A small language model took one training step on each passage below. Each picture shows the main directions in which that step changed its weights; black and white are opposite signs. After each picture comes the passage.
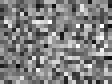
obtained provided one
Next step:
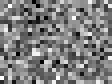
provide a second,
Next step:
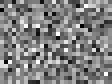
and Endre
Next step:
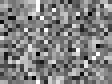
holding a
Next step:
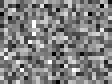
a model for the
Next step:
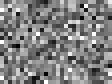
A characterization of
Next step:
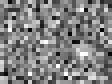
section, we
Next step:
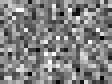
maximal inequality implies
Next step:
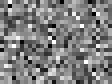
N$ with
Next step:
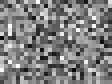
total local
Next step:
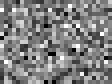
une formulation
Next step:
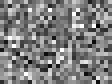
D$ by the
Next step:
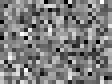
eigenvalue has
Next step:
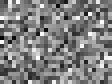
positive divisors
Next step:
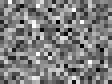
they are less
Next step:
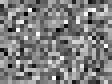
where $u,
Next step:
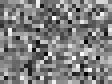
which we can apply
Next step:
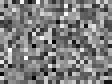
respect to the
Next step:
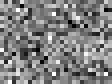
nodes and no
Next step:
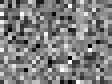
is trivial on
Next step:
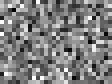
1. Let
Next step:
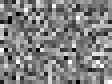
coordinates obtained
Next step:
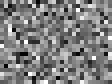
maps of smooth
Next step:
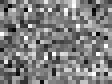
MSE and
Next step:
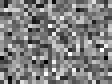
computed the
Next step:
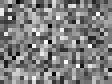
If the initial
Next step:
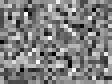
$p$ is
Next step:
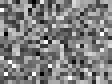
qui ne
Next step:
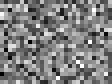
a system of
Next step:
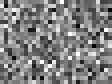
connected by a
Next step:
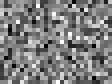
equation for special
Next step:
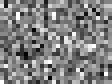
as above and an
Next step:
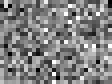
die and which
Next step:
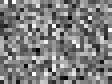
assume that the
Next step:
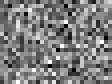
at $p$
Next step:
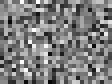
the same way,
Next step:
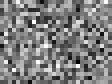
outside $\cal
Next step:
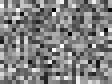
be connected,
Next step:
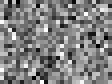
constant which is
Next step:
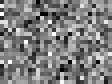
is said to
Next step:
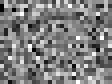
measured through
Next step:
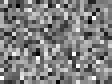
6) there is
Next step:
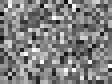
this property has been
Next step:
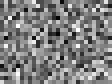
as $\varepsilon
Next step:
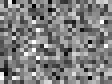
values of probability
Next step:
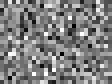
follows from the
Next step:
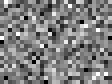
of the geometry
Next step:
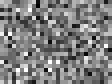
and maximum
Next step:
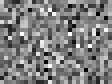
(the Lie
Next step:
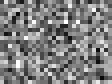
when $K$
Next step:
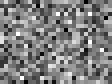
of Theorem 1
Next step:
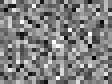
are sets of
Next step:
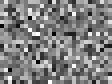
generating the
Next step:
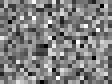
the case of the
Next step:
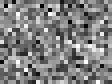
equations and control
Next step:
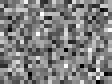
Science and
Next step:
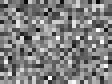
$\bar {\cal
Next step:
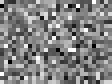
how to
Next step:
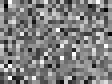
variables $\Gamma
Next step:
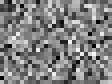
function. \\
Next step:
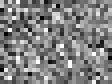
concern as
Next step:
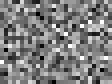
a clique
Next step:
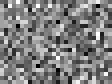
and $\omega =
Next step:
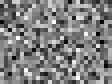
point.** In
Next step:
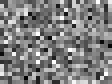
making each
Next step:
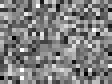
\geq \dots
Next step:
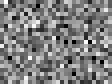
Theorem, for
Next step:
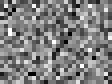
elements of positive
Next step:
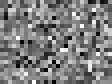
B$ we
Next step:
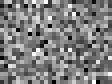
On the other
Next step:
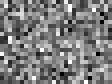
once just
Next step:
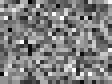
closed unit
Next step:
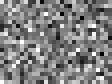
objective functional
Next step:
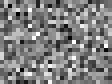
and $f$
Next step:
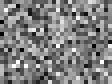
the state are:
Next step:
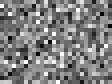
turn to
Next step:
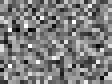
loop of
